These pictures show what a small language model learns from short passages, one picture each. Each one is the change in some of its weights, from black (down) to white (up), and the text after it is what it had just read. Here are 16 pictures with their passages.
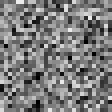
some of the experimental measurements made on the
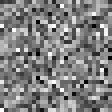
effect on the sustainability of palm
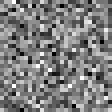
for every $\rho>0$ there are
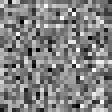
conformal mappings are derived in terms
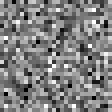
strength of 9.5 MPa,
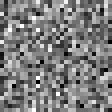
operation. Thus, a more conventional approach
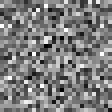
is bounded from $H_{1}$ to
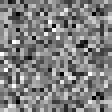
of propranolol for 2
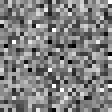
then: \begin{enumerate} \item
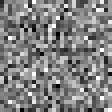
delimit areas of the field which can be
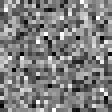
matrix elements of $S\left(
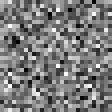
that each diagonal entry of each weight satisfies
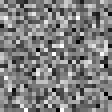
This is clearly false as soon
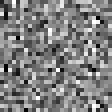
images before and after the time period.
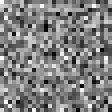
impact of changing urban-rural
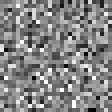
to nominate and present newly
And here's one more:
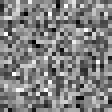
consequence is the quick formation of an
